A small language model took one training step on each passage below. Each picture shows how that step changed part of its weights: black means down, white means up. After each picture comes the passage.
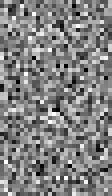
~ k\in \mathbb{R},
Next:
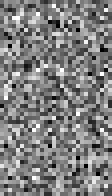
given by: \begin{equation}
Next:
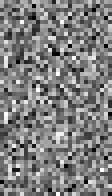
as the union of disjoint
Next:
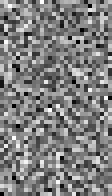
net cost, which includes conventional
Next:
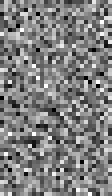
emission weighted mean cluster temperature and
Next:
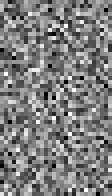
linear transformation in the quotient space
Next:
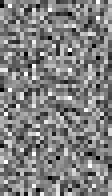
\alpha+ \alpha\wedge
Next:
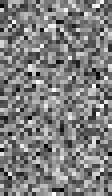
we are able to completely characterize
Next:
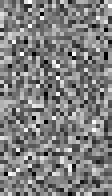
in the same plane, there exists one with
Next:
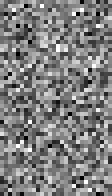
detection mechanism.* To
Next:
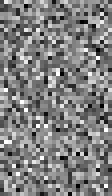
r},t)$ can be approximated as
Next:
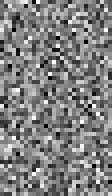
inwards and two moving
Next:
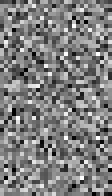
magnitude appropriate for the relevant
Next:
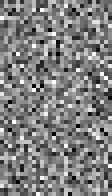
which are already well-established to
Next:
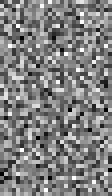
has many other unusual properties.
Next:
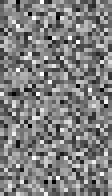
this analysis, which are introduced in the following
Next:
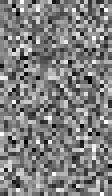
of introducing an extra dimension.
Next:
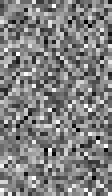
of the temperature and the order function. These
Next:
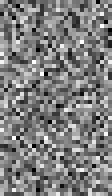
a language which is
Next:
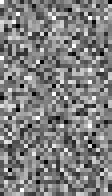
equality named It$\hat{o}$
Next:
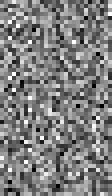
of (A5), we obtain
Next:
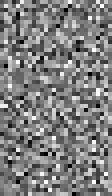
they exist at all. Finally, examples for
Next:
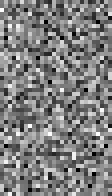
such that for any $|s|<
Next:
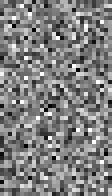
of incompressibility, we must
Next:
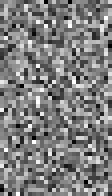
pattern---but not the amplitude
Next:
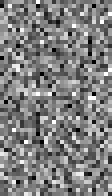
gives $$ B_W \sim
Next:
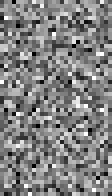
running upward); at this resolution,
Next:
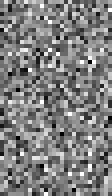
cardinality $n.$
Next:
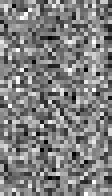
state-of-the-art for
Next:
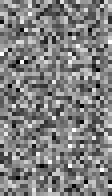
denotes the strength of the
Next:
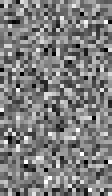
400 hectáreas
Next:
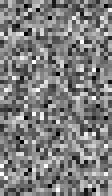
code generation through the Jinja
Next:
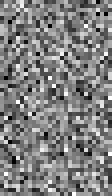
Let $\Pi'$ be any irreducible
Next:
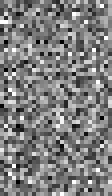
nearly degenerate. For configurations
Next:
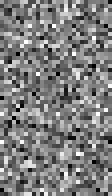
low radio frequency as bolides
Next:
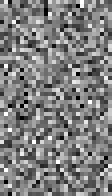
gather their opinions.
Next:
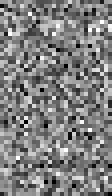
can access with a fixed value,
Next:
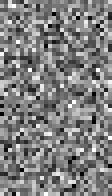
the particle shape on the resulting magnetic domain
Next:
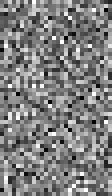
the appearance of zeros associated with the
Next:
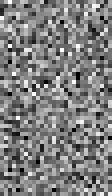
models and experimental observations is perhaps
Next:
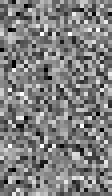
provide highly localized physics,
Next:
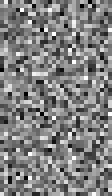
for all $n$. The pair is reduced
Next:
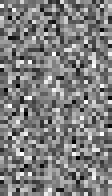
to interchange of particles
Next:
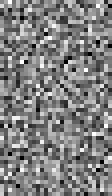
{\em ACM Transactions on
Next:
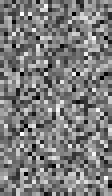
corresponding Taylor coefficients of
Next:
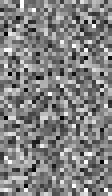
steering environment with continuous state
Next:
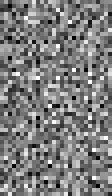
0 \\ \vdots & \vdots
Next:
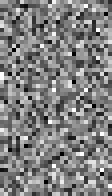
is to examine each type of edge
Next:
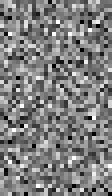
shows the quantum circuit with random
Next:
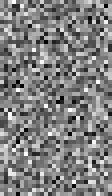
weaker assumptions on the action. We include
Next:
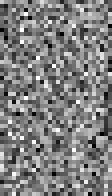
of a cylindric partition
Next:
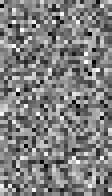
The outer buildings of
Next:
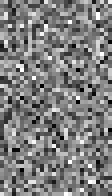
nonseparating simple closed curve $c$
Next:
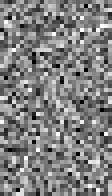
problems solved in Test Set 1
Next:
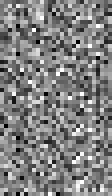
size=1pt] table [x
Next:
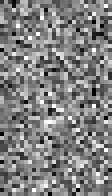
the commonly used combinatorial optimization
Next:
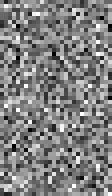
of the solid phase, geometry of
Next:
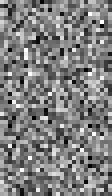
by Gel'fand and
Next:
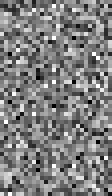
that is not available to the two
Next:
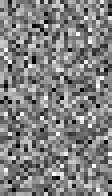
of $C$ and From $ \bar
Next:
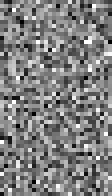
more $\eps$-errors. A natural
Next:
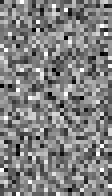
IV as a set of four sections
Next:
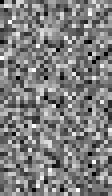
map $\hatFwdmap$ is
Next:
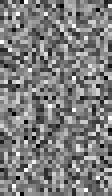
quantitative analysis is allowed by taking the
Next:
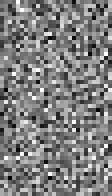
\begin{proof} By applying the product
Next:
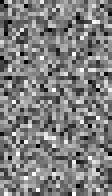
is overtwisted by
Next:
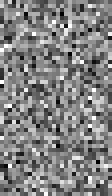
with bi-$g$-Bessel bound
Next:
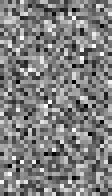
simulated annealing which were taken
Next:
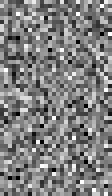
the induced weight is located in the four
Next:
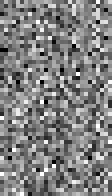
a mass to the two Goldstone
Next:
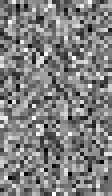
to the statistical achirality of
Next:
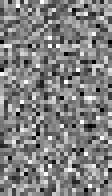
distribution of \hho, both on the
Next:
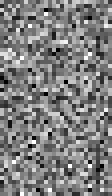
такого преобразования
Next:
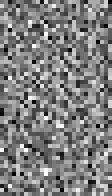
subgroup $F<G$ of finite
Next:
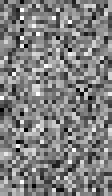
\noindent \section{Introduction}
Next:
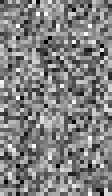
the LLM’s
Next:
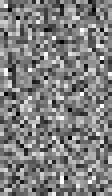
lattice of $U$ contains, as a
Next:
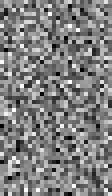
Jupiter's inner
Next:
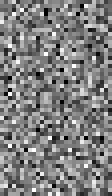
halos, and (iii) density
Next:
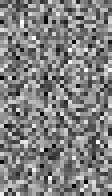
Comparison of the data and the
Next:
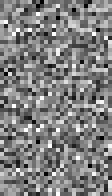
Trip \cite{fox}
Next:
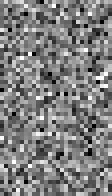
$\alpha\in \Delta^\re$,
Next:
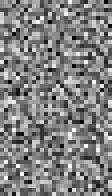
that, if the evolution of the
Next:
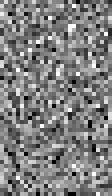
$y(x, t) \rightarrow
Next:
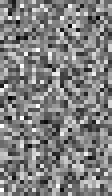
\langle u,p' \rangle
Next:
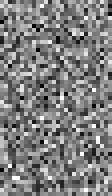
of finite $W$ algebras. We present
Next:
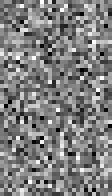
hand disk (i.e.~in
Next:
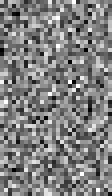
\tag{74}$$ and the controlled
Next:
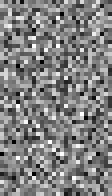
build an AGI that is
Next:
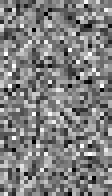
differential equations arises as solutions of the
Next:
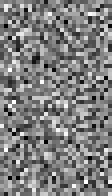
results. A numerical solution of the
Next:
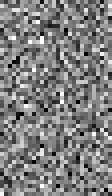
of Kozai's integral
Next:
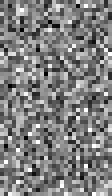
the classical differential equation \begin{equation*}
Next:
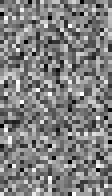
where the leading operator is the backward
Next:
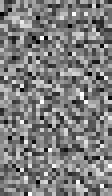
was initially obtained from a close look
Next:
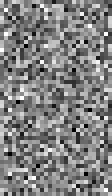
Dept. Electrical and
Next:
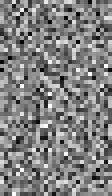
Algorithm 1, when the communication
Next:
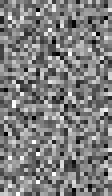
function is the minimal (maximal)
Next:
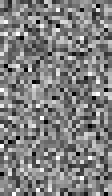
values ([18]). Now construct a
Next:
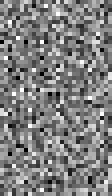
$S$ of $\Omega$ (where
